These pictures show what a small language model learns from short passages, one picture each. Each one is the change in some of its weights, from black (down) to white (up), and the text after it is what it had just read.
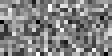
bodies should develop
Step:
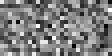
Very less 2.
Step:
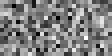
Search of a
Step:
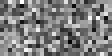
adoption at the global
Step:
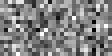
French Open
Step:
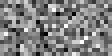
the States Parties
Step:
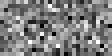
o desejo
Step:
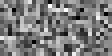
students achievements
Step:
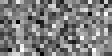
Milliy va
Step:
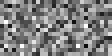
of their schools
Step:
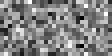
asoslay olish va
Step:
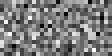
la entrega a
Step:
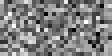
is higher than the number
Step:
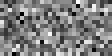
There is no precise
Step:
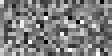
and is currently
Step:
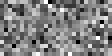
their power to improve
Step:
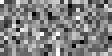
engine. The
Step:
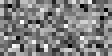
именно он
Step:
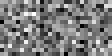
da Constituição
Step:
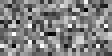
of core values on
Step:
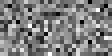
of d_r from
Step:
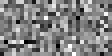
API -
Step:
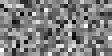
of the legs.
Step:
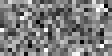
parameters and scores
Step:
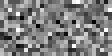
aniqlab, bir
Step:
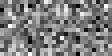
klar definiert
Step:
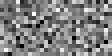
hizo de una
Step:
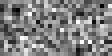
population, and the
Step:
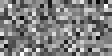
hayot bilan
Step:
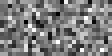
constants by extended
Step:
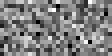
propósito e
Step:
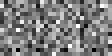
Mausoleum of
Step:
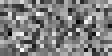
defines a standard
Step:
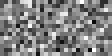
discussion was the
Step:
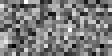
davrida hamda
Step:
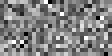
their host in specific
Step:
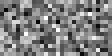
da incisura
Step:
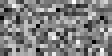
the feedback
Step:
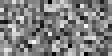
de margem nas
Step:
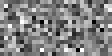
the current lunar
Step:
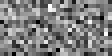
broja i
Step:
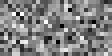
years' old in
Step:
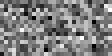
the frontier
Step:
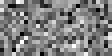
– family doctors
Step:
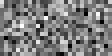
and capacities;
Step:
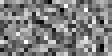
conversion of
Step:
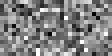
been reported as an
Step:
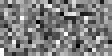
Education. -
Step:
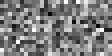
exclude their
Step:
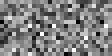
part of a thesis
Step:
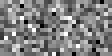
simulation parameters were set
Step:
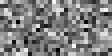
Canada. *
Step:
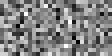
it follows from
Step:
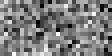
va kelajak uchun
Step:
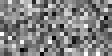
highly linked
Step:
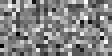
am Experiencia
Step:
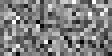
in das Feld eine
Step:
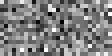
river ken for
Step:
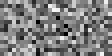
the formation of the
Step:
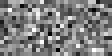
décadas do
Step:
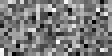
financiera. De
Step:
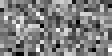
as an epistemological
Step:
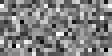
A metadata
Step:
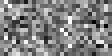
added to an
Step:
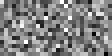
and exported to
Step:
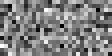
lhe estenda
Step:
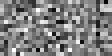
de las crisis
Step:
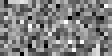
that contradicts
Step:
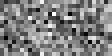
Coordenação do
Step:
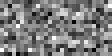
Turki untuk
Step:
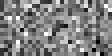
market. Along with
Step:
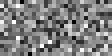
of thought
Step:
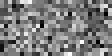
found in HR+
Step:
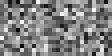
In Proceedings
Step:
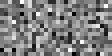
considered in the analysis:
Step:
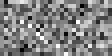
that for the 1st
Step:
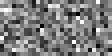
Konsum von
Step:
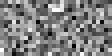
the same clusters.
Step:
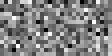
improving the lessons
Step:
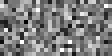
• Cooking
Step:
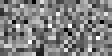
prototype of
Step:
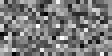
to the major income
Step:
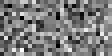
«код образів
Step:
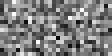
se revestem do
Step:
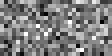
to one container with
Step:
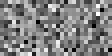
the need to support
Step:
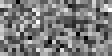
dan pembayaran
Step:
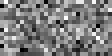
spaces for
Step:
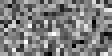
of. A human should
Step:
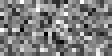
This procedure was
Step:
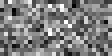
environmental consequences
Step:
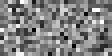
Table 4.1
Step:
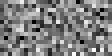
desde imposible
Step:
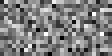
seal from the
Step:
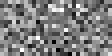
the specimen is
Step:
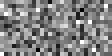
Investigación y
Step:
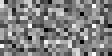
value of this parameter
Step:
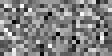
gods), and
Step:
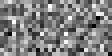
interest to have a
